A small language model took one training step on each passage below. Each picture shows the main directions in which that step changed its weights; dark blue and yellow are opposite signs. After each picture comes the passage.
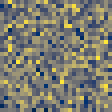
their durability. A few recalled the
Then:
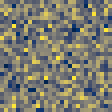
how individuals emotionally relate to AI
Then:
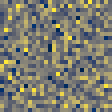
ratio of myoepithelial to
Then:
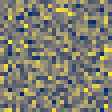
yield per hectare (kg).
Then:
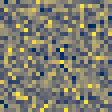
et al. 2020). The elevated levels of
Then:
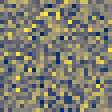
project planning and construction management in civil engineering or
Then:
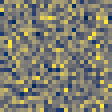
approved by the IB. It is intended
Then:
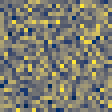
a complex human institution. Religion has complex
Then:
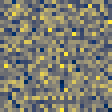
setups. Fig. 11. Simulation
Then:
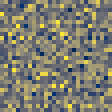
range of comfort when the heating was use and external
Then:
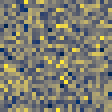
popularly called “Isam” in
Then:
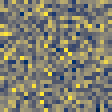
in operation, system capability, functionality,
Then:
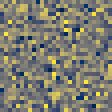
experience socio-economic development, then the health team
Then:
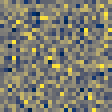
examined how vermicompost affects the growth
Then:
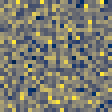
3D Printed Pharmaceutical
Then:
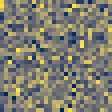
has his or her vegetables taken away would be
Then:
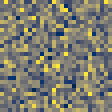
This may be attributed to the greater interaction
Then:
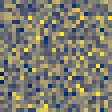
describe, discuss, explain, identify,
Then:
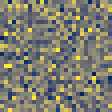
students who were insomniacs had
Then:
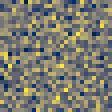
and itching. This skin inflammation is caused by
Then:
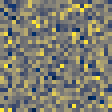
Remote Sensing Center. The organic matter
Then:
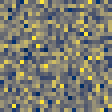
morphology; cytocompatibility
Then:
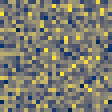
researchers had failed to replicate another
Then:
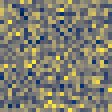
(Eds.), *The Academy
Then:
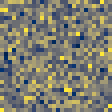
Feeding at least in part on materials
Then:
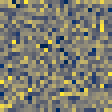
experiment: $\exp(ipx_1)
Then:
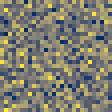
M. Li 2016 Pareto or
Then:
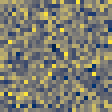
use across all communications online and in
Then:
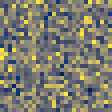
like to find in VERA. We asked
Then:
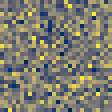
scientists in the community Researcher Institution
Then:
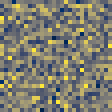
E$) (Figure 1). Trento is
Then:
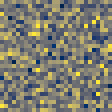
region. Finally, we present the first evidence of
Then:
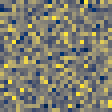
and up-to-date but is still
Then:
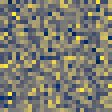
No Notes: It is said that his
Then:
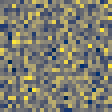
sensitive, and reproducible. The standard deviation and
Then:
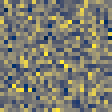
V_4 . The coordinate differences
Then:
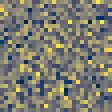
real-time demands. Third level, Data
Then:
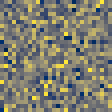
new research communities. The announcement was
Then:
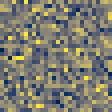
and critical thinking, and promoting self-learning.
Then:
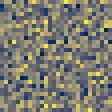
the production and processing of raw materials into food and
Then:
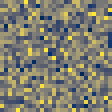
al. reported no statistically significant difference between two groups
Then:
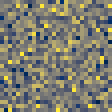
1 XRD curve for ground Toray
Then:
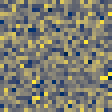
from stock solution I and volume make up to
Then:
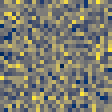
The AFM probe was modeled as the
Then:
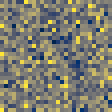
Earth and Environmental Science*, 982(1),
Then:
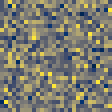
our design. Instead of learning to match
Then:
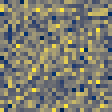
of collected data showed that suicide attempts
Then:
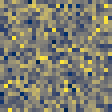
*hika* and girls completely
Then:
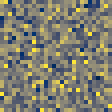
uchlarida izg`ir
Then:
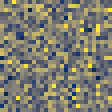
injections—including transforaminal
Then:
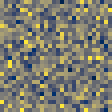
Experimental Medicine, e-mail:
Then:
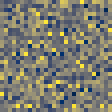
observed higher removal efficiencies in wetlands with
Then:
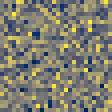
each collision energy. The fitted transport coefficients
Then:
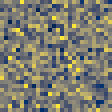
of Kabianga, Kenya
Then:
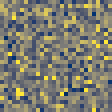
a matter of fact visit any nearby screening
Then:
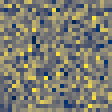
Agent Skills in SLM-centered
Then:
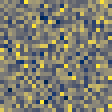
Journal of Central Banking*, January. -
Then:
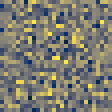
the accuracy of updated and/or new surface
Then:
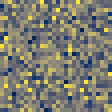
Franschhoek, and now in
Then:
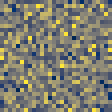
due to different type of contaminations as like human
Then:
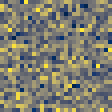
of digital art. The team led by Wang
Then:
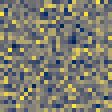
tools to detect transcripts, with
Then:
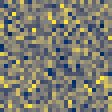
For cancer datasets, our model performs better in
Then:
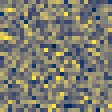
prompt structures. This research highlights the potential of
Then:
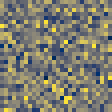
One study summarized the most prominent of these
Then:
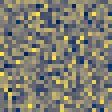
used for anxiety and depression. Figure
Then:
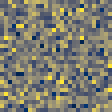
once, simply a common. Similarly, there are
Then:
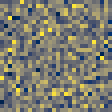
rates of ovarian cancer. Ovarian
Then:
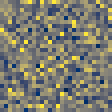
supply chain management can help companies respond to changes more
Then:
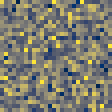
to develop/display/acquire both theoretical
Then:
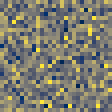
effect of Perceived Benefit on User
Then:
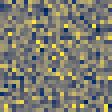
the students' intention to learn and the strategies they
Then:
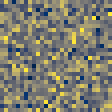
in the new population, and those with low
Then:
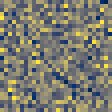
phase has two inputs and two outputs. The two
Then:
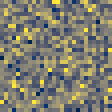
In Uzbekistan, a new movement has emerged to
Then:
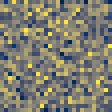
in the planning of effective risk prevention and mitigation
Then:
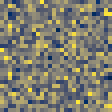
water-saturated sample in air,.
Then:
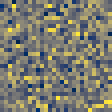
or fixing a user's session ID and
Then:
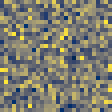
very experience in the form of a committed and
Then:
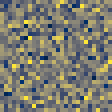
geographical conditions: a glacier may begin
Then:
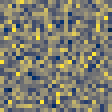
transportation, contrary to public transport, which is
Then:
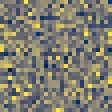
Methods The three experimental trials were carried out during in
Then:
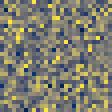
resolution is measured Results If 78 patients were known
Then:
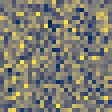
Research Centre (TATASTEEL) -
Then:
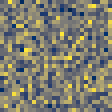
political and practical realities of today's European
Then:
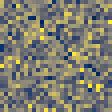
Abstract This research investigates the heterogeneous effects
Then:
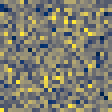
of how to discover what a song
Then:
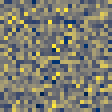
how MHWs affect key biological and ecological
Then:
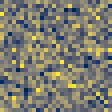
posttest experimental and control group design. The population
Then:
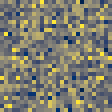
subjects (Detmer Latorre,
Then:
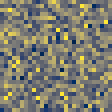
reduce symptom burden progression.
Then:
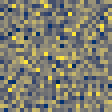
including their modeling and control. Modeling of
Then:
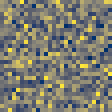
vehicle can float under the water more
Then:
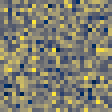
deformation [4-5] that will be expressed
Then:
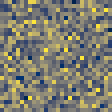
the factors contributing to visceroptosis,
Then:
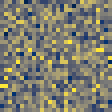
From this point on, adding two last numbers
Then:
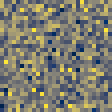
to education that happens when a different
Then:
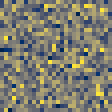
to change among staff and stakeholders represents another critical
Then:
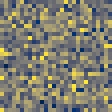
assumptions introduced for axially-extruded
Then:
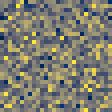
sensor is attached. Using the obtained deformation
